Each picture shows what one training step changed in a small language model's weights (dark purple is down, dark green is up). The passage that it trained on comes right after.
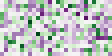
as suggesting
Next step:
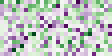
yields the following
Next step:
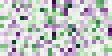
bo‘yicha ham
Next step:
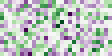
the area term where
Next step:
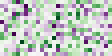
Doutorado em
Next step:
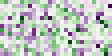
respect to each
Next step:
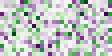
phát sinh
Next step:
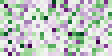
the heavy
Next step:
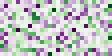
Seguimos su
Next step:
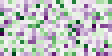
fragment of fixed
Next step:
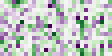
public policies
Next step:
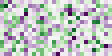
the Polish state
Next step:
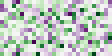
Аммо бу
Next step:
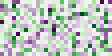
шламов и
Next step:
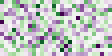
en la salud
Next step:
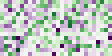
the total number of
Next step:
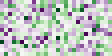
of the experience
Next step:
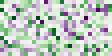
and the masses and
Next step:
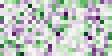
/ D$$ will be
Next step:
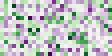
us to conclude that
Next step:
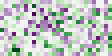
attention is
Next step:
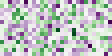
the left hand
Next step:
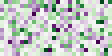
because the field of
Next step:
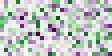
enough $k$
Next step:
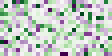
with H.T.
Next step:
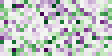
estudio busca
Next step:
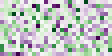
in a double
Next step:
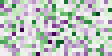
5) reasons
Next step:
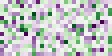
Quadro 1),
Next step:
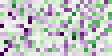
the AF region of
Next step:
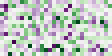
1º da
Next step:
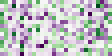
as a realization of
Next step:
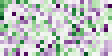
have neither
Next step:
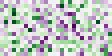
all orders in
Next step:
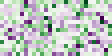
the media is
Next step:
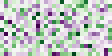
Culture, and
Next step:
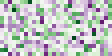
life – a
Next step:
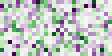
bands transition between the
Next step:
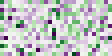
possible through finite element method
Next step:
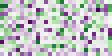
and the variance on
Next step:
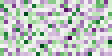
the keywords
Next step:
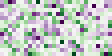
will have to move
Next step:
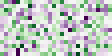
and the Survey
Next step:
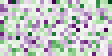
aus ihrer
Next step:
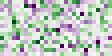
is the number of
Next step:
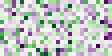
ayol Robiya
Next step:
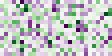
Approach to
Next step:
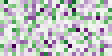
at time $\eta$
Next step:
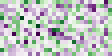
may conceal the
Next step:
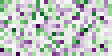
la técnica
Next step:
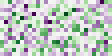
the alignment limit
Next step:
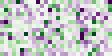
wohin sollen
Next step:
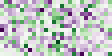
in dynamical systems of
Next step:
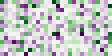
Le figure di
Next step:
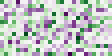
Protobuf and
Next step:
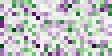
el momento en que
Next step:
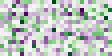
o aumento de
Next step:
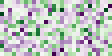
panel spread
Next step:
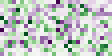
than that of the
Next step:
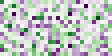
раціональну й
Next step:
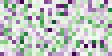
bar, in an
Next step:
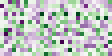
the \ae ther
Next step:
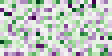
where he makes an
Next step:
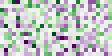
code review.
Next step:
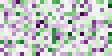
Química e
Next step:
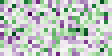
EM field. As
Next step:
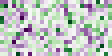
is very rare
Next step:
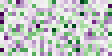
se describirán
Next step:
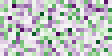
to orderly.
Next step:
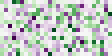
курсів і
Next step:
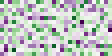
it is possible to
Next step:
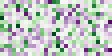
we used two laser
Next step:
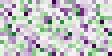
nechta ijtimoiy
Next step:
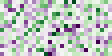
the volume of the
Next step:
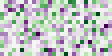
the relation due to
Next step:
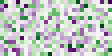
State} Fig.
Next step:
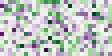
an EHB
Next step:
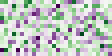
iki farklı
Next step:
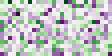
compactness. In
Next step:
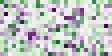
a crucial factor
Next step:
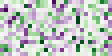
perform QTL analysis
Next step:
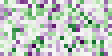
процесів і
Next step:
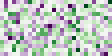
the database*
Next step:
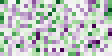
photon emission from our
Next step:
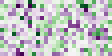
as an Ethical
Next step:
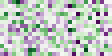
analyses such as
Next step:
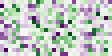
MSH05 also
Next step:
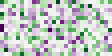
diversity. The
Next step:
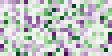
therefore have different scalar
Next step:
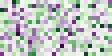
participation ratio.
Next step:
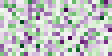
stage I, the
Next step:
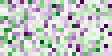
we have numerically calculated
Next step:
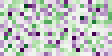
of the sum is
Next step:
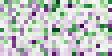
because each physical degree
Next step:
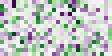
sont donc
